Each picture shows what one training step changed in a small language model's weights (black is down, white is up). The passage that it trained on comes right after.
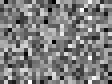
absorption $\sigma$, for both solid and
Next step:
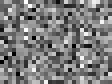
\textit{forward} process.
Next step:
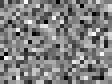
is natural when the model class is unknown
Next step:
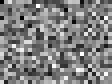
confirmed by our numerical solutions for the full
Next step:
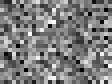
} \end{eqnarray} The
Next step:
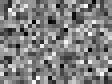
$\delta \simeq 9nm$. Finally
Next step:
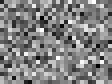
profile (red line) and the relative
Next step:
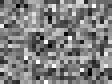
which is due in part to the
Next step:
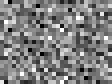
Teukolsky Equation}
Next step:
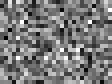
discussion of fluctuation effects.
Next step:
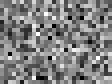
increases only when $B =
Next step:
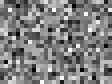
Using Roche tomography
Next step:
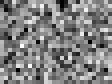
intervals fall within the observed spectrum so two
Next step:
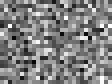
\beginsection Acknowledgement The
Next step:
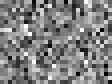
at all. The first two components at
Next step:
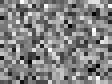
and the Jordan frame ones,
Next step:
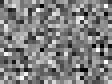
detectors. This parameter can be generalized to
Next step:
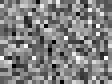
wind models developed by Ferreira
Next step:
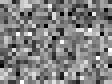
$\gamma$-ray peak. The source
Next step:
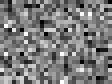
all extracted charge noise amplitudes for the
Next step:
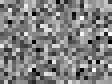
light should be prepared and detected
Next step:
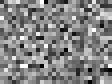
(red) and the brightest
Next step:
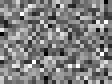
to FLRW cosmologies.
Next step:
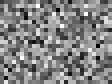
the velocity dispersion, $b$ is
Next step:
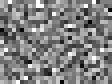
function representing a broken power-law with
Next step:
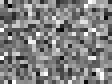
at an average altitude of 39 km
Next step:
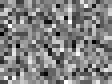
states, see \cite{gg}
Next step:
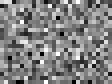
different patches of the spacetime. We
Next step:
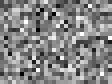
must be produced due to the neutrons
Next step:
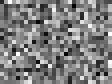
of systems per bin (taking into
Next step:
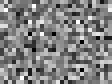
applications, including data assimilation and
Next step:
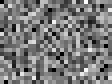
To study this effect in more detail further
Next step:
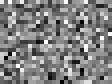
for pristine (001)
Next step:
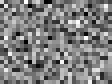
nuclei. Since we have no indication
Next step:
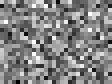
and leave only the relevant function with
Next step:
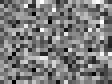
Cosmological phase space of generalized
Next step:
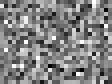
crystals, so that in different devices transport
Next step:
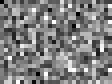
We accomplish this using a
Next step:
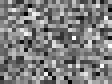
to low probability values. Probabilities
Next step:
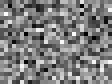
from which we notice that approximation
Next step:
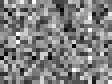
A new value of this velocity was applied
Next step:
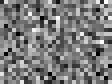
(dashed black lines). The deep
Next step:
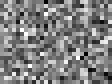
feedback, and metal yielding. The
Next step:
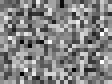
anomalies, topological orders, and
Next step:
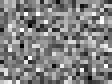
that the mass-energy density of the
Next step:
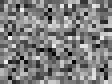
to provide an even more effective approach in
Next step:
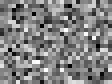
is given by ${\bf v}=
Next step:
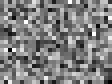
discretized into $N_x =
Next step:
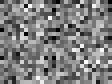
variability in basal melt that
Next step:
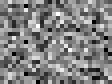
value requires the corresponding soft information to change
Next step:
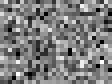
the quasar continuum luminosity and the
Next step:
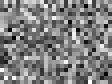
dependence of XAS and XMCD
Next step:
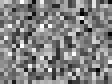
% seats. Ichiro
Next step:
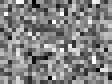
simplify the calculations, since the asymptotic
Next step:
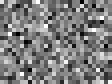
1D periodic system (Fig.
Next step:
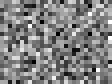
&=& \begin{bmatrix}
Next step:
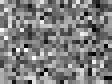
of railway dispatching
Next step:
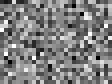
recomputed so as to follow the
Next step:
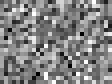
So that withstanding clock drifts
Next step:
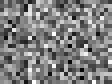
all four datasets ($p <
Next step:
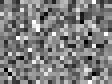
the training wave elevation.
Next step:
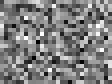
and right movers which results in
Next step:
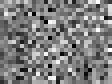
\end{eqnarray} for
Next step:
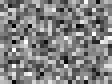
to non-trivial background subtraction,
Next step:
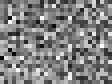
to the OGLE III and
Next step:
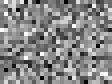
the spin current density, and the spin
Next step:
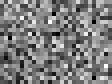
& \high \\ \bottomrule
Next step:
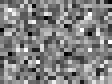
a given $r_{\rm max}$
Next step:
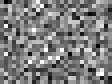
information) sample of 151
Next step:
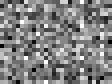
maintains its spherical cap configuration and remains
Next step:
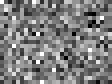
in ASTRID is slightly lower
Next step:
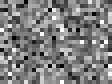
aperture equivalent to D25 parameter
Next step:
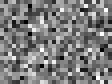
Ras-GDP and
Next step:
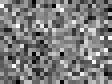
by definition of PageRank
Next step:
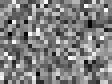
the dependence between progression-free
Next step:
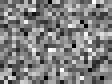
meet if we also require $\delta
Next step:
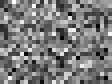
propensity score matching estimates reach their lowest
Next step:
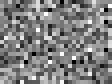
that 6-year risk predictions from
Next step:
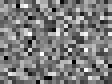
see also Feix et al.
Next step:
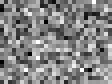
profile, the width $\sigma$ of
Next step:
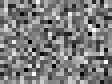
impact on them. \paragraph{\bf
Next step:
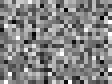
obtain \beq\label{eq:
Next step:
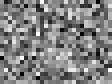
and electrons emitted into a specific
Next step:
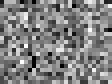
$L_p$, the sum of
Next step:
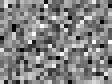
with $t$ and $\psi$
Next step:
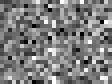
\end{equation} Note here that
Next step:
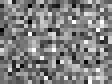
over the space of polynomials in
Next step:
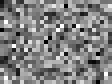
vector whose entries are zero in the coordinates
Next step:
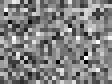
a high-energy scattering problem or of
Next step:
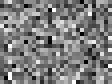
nonuniform magnetic field which allows to
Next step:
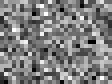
strongest emission line among M1 transitions
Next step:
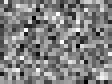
result shows that the value of the Higgs
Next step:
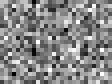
respect to the square-root
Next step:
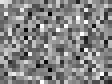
laser and thus not tested. **Fig
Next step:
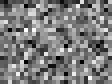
a model that only includes frequency time derivatives
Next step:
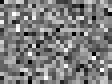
In fact, the distribution of
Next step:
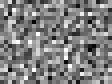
also a privileged place to
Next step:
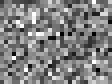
a stratified random sample, semantic
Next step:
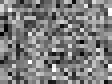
\section{Introduction} % \par
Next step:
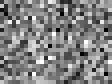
In this offline study, during the
